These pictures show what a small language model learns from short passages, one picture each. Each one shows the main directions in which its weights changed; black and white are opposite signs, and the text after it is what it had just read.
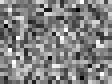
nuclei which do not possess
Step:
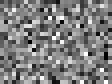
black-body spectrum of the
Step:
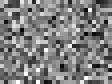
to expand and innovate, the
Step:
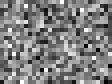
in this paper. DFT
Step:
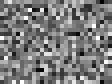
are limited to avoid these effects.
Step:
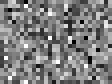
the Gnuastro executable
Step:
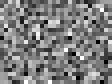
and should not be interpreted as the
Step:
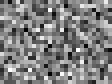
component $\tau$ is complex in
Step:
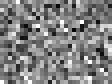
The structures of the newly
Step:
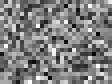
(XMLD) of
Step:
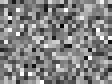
where a power law distribution is assumed
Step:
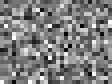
processes of generating speech using
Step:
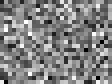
layer causes a deviation from known
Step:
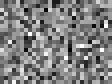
the stroke, whereas
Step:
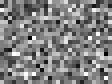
the development and function of the
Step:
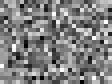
technique described here does not require the
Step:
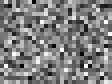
waters were investigated, and
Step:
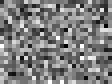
whose fainter magnitudes
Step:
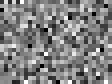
instead of the example below.
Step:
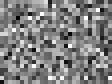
that one only takes the derivative with
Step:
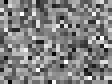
increase over control. in a separate
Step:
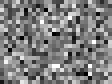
and second nickel layers.
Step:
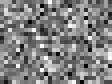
how the $q$ and
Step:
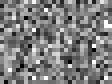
sources Accordance Bible
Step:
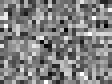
performed with 50% overlap, which
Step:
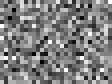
Kenne, Victor
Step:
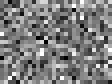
and complications [1].
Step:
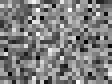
Female students are smarter
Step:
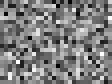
The sovereign punishes
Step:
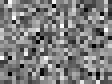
which can exert on the star
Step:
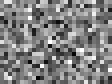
out using the Dirac delta
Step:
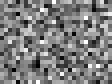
particular, thus dramatically reducing
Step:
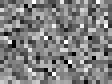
under DOD90% over
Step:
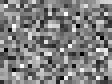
of this study was to identify the
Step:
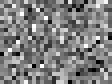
online interactive survey and a virtual workshop
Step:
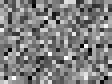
and is usually done by polynomial
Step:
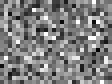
air, such as many dielectric
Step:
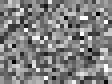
data to understand the clinical and
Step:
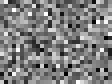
has maintained and developed this instrument
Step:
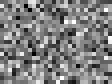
National Institute of Environmental Health
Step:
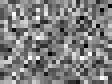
on the form to notify
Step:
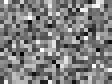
to identify individuals through faces. Although
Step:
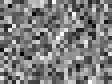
beyond reproductive health.¹²
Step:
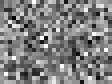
the red GCs of galaxies with
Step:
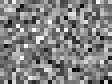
bias field setting} For the three
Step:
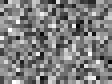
of people. You have these
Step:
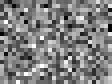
study on the lower limbs
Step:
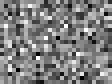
configuration. This comprehensive methodology effectively
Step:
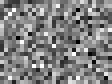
shade-dried and
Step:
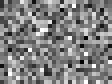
for enhanced research impact assessment and,
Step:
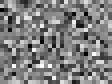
detectors $d$, the
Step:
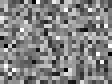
We aim to maximize the overall
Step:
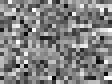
limited the trial to 23 individuals
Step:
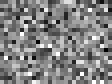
possible to assign a single property to
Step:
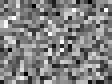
properties, we can assume that they
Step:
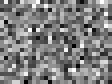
What is the level of knowledge among
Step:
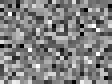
from the interior; a
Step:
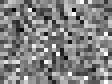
tackling the generational
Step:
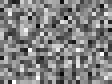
empathize with. Because
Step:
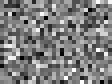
about 30 s and reaches a
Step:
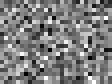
widely-used U-Net
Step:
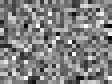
maximum of $\approx4$~T
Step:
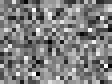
ISP Internet Service
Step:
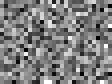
on the SUSY masses,
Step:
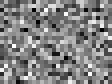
appealing, and suitable
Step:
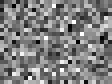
agriculture. It also recommended
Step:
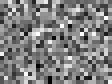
treatment was continued until clinical correction
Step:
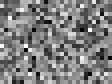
model Model Development: In this
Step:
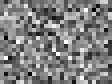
values of $M$ are in
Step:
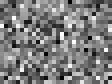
example of vandalism and
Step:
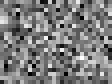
forms become colored [1].
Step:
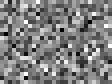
SEM image. The small
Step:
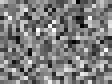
Availability of data The datasets
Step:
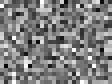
even at finite temperature and for moderate
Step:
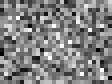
of Maxwell's equations, such
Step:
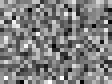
support the findings of this study are
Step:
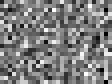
is the full time duration of the
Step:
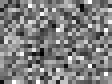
of $M_3$ and
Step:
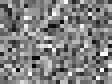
purpose of this paper is to study
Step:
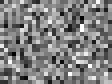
the instrument. The analysis involved
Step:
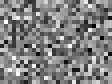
blind signal separation method applicable to
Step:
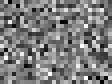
of slavery in a foreign
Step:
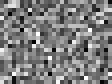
value formation, and critically
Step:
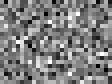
in the afternoon,
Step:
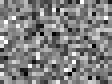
receiving antenna position the
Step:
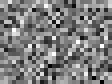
a programming language, so that programs
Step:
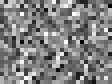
\tikzset{ on each
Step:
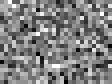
block that provides temperatures at specific
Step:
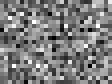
in PPE costs during peak
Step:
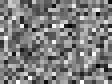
plot and characters, on the
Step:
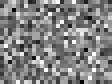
Technologies*, vol. 26,
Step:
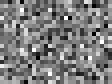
pressure preference is driven by Fe
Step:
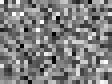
grows, e.g.,
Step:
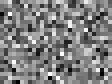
cream base was formulated using
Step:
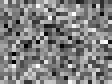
in portfolio choice and
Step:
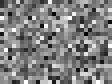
crystals break away from the
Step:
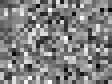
the specimen is the shear failure
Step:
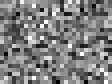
can compute the derivative of the error
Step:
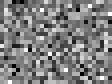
exhibits only minor sensitivity to changes
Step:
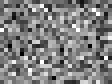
L. Different Types of
